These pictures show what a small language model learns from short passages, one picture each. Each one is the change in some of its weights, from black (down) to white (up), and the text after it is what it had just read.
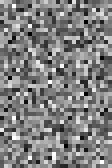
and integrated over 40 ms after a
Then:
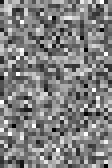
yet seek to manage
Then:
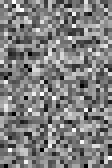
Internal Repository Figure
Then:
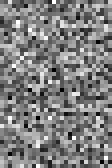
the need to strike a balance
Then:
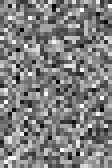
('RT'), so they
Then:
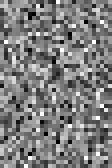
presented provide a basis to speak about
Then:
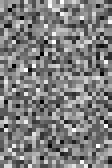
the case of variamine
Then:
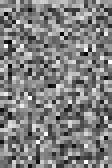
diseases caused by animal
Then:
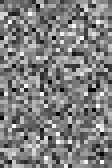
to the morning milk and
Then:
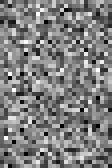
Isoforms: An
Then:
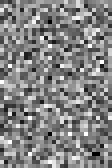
this context, we believe that the
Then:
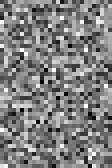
the Erdos function.
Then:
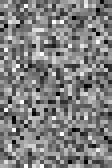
mechanically operated fingers which
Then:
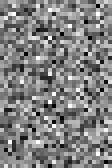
collection exercise to propose policy
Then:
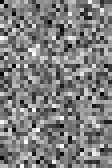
us, as a teacher, and by
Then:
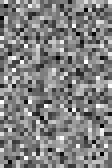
(Table 11). Primer design
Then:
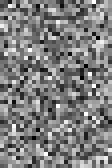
B. Ahmed, J.
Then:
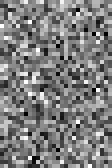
canonical situation, all
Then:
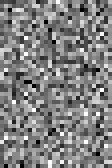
event, which took place from
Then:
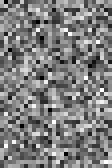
in the department of mathematics
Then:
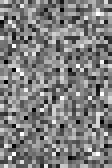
which the Solid Earth
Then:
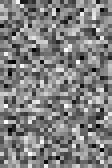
is, job satisfaction in this research.
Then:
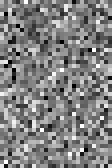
and recycling, 3) community
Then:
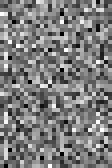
be a sequence of positive integers
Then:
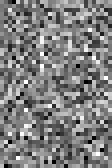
Participants recognized that policy
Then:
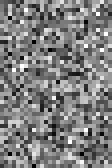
the method "rules out some of
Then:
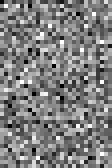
- Fesenko,
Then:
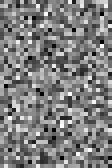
& Analysis 4.1. PID
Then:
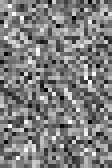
are several sorption sites in
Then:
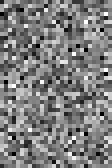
The residue, obtained after
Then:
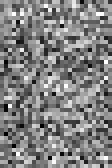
Enormous researches have indicated no
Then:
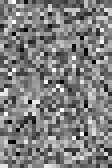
On the right side, the
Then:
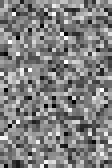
the measurements were performed with reduced
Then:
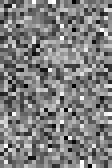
Zinc chloride,
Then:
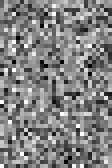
the following recurrence formula
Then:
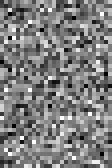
ii - a hypothetical system
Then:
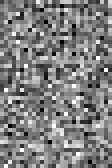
save the ovary.
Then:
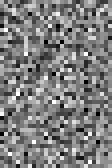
users' academic and research needs. -
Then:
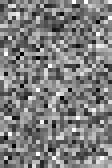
self- Fig. 2.
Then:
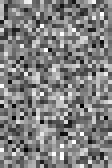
(Baffour et al.,
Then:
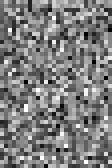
measured profile and the reconstructed
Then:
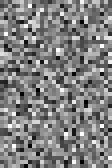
- Burns, N.
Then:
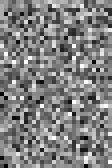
female patients were more than male
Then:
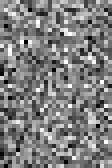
are needed with power to contribute to
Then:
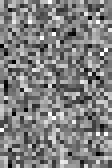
interpret CSF in practice.
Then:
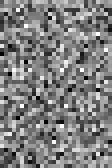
control unit (ECU), responsible for
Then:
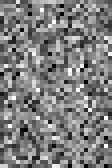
and water infiltration, and can
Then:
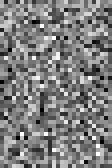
a fundamental tool in educational
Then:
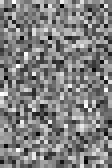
collective name for proteins closely
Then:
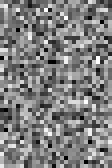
those that need follow-up treatment.
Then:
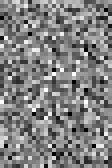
for both the financial years because current
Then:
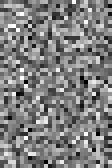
when compared to shear wall without
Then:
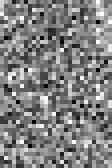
favour with their superiors
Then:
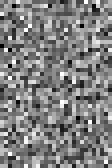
Institute of Aerospace,
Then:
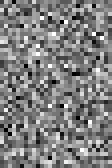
Second, they attempt to
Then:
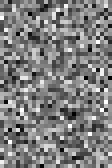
of SGBV often need medical
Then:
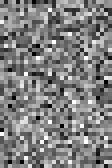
clear signals to notice,
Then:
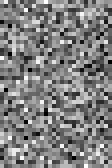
programme interventions and the importance
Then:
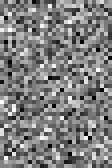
laboratory conditions. The different concentrations
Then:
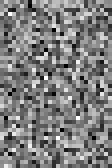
was prepared from the sodium
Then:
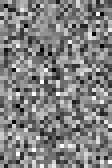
the Co element was found to be higher
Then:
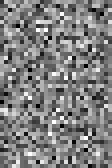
outcomes for students in rural communities.
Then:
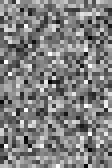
basis for comparison of the effects of the
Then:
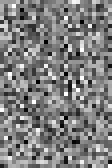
and teachers as well.^{xi}
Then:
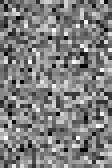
observed. The synonymous
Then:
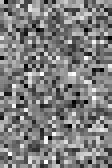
of the new immigration forms and
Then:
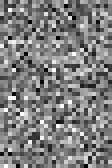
the channel (8 mm) was
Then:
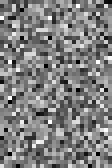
series plot after the first
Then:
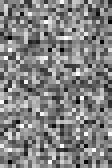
concurrently seen with endometrial
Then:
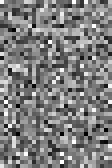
12–15). The simulation results
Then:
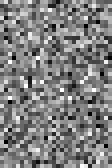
of Co species in the isolated
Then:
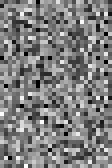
vision statements in the
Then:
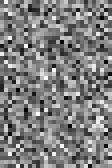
of the standard deviation of positive impact on
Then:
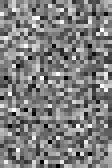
- Ballis A,
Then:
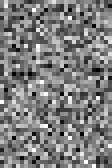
A., Nasri, N.
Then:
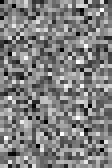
replications, and publication of
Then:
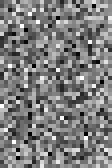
BLW Bluways International
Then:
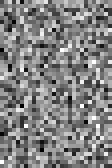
likely due to less manipulation of
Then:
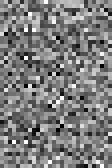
with technical terms, ensuring that the visual
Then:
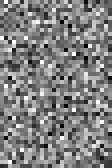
in tourism since they will make
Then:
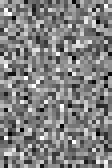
in “Kelajak 100”
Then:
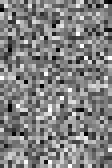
approximating top principal components,
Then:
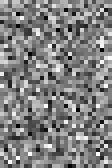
enhance power density in magnetic
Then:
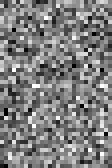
sampled at intervals of
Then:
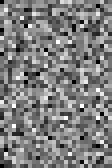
anticholinergic medication
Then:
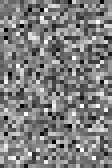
of clinker phases. The
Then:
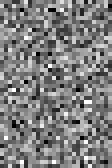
public.⁵ There are various ways in
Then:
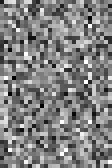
value of x , x_{max}
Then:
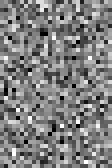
\in R_n$ such that
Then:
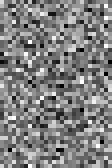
TAS. Simple regression was
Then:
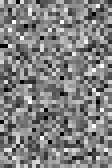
rather than ΔG , is
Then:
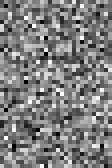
'being', about first
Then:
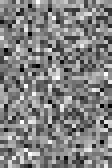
planning in line with the goals of
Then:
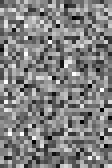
fact, it gives no indication
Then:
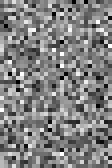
5.38 K-L Transform
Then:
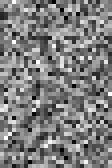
formed. Shifting of
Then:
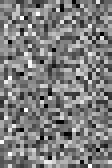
condition will be obtained owing to the
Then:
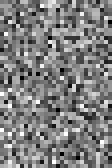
least 6 months, with or without
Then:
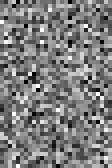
competencies, expanded with all
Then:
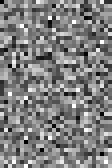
we designed to get the maximum print
